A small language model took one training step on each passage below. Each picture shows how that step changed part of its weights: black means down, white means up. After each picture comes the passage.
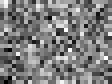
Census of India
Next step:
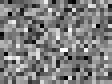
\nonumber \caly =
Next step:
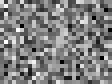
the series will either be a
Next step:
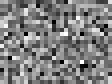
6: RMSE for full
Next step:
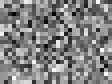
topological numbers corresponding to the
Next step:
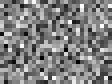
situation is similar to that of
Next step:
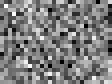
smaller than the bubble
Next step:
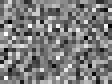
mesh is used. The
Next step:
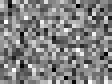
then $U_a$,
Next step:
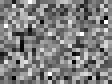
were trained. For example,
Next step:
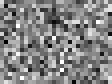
members of Abell
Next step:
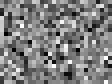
common scenario in numerics of
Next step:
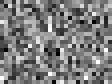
punctuation normalization
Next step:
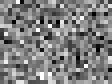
Malaysian population.
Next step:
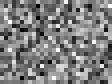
the question of how the domain structures
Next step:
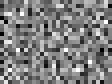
curves to an algebraic variety
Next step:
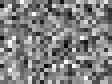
in the hesitation and
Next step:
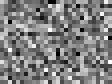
$\mu$ denotes the rate of
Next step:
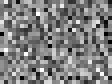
. % $$ This means that
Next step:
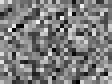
finally some “ontological
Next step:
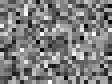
trade data of goods
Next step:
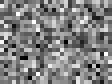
the effective neutrino
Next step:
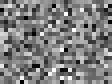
loss of generality, we may
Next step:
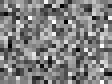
t}$ and applying the
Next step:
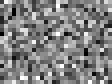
and in the middle
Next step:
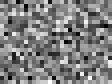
task-specific models.
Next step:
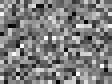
is longitudinal
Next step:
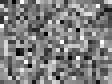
non-linear behaviour, where
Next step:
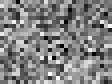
be recognized yet as
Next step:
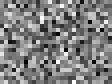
letter of $w'$ is
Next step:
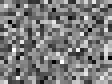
examined during analysis. The
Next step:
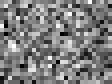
know $u$ is in
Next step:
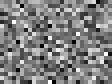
read \begin{equation}
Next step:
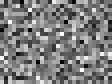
feedback. The curve for
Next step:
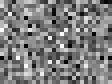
technology, these requirements must
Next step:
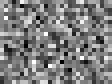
the projected velocity has
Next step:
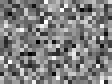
for auditors to obtain
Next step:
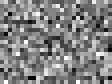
nonlinear localized wave solutions
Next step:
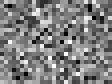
a very strong coherent laser
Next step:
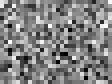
- What character does the
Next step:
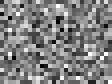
\end{equation} Concrete
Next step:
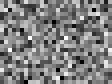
to the solution. The reaction
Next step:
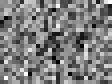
extensive, explanation
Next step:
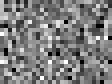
kernel of~$R$ may
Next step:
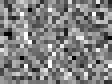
where the singularity occurs,
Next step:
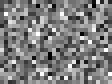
et al.* Discovery
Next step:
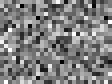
two velocity components tracing
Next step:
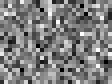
burning on accreting
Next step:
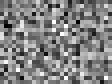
The following expansion is easily
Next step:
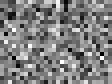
$$ The other limit we estimated
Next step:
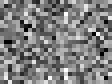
1085$ which is less than
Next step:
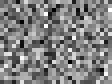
of the Victim when the
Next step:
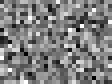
the platform and provide search
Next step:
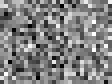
the colimit homology of
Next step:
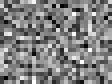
models and experimental observations. The
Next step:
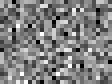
decisions. Examples of
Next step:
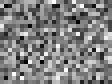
plot are rather sparse,
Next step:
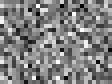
that, gender has
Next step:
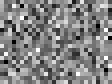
size $h$ is sufficiently
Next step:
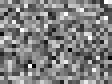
of the lemma, it is
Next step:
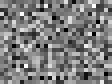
the transformation in conserving
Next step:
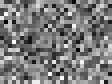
not of much importance due to
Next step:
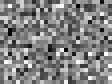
$D_2$ has no
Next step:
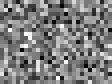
to be a viable approach for
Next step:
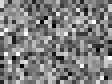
Middle: IDR
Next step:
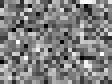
as an approximation of the number of
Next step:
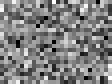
We begin with the following identity which
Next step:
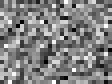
to do such thorough paper
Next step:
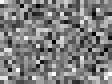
Bronze open access
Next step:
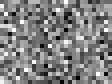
type A, type B and type
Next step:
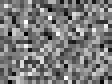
attempt to fill this
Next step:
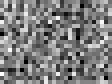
Then the description of the algebra
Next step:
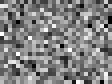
in $K$-theory
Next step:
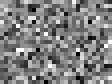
all stopping times, we have
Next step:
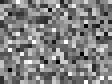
acceleration, respectively. We
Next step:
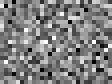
banking demands that
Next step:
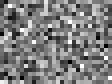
out in the order that should be
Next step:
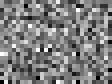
Simulation Algorithms With
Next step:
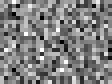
RRC06 planning process
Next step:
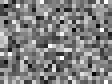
t\leq T$, be a
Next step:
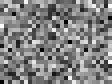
list contains a set of
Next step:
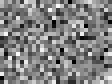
problem for Schubert
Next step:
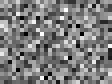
put forward the hypothesis
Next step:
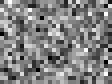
Reduced order model,
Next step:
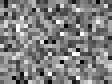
generation and case management} The
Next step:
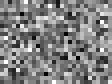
the set $B\left(
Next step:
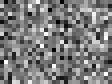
matter versus nuclear matter
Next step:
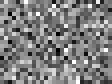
which is with Wasser %
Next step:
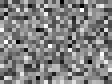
of allophones in
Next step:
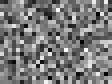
ethical implications in
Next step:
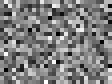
spectrum of the lensed
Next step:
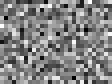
conclude the converge to a
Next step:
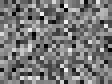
an essentially finite vector bundle to
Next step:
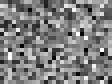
in each direction is fixed at
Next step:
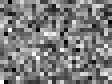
power and performance were analyzed.
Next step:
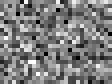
the space integral of any function of
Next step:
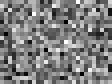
data (Costello
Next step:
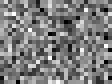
Attempting to identify all
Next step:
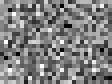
between hooligans and
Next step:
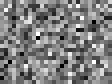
the results for the same case but
